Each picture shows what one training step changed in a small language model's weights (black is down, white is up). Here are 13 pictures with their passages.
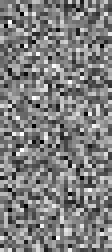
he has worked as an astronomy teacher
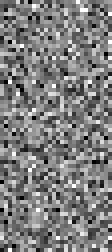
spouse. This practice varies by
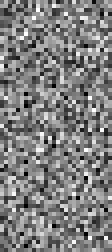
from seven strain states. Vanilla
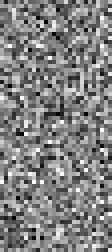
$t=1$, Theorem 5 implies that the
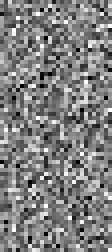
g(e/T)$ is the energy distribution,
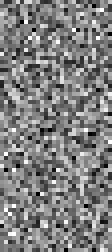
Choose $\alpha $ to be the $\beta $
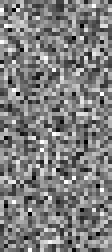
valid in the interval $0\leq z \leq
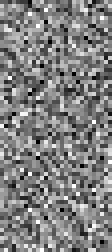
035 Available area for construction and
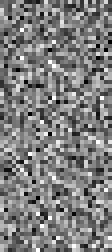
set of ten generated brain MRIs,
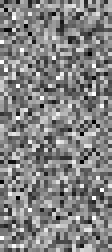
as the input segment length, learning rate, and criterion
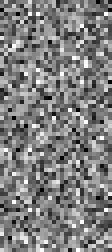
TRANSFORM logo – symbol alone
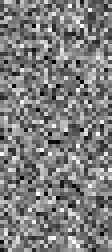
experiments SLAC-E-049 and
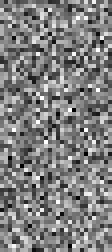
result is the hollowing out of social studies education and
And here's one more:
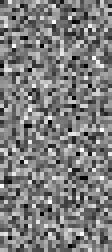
threat to a large number of economically important
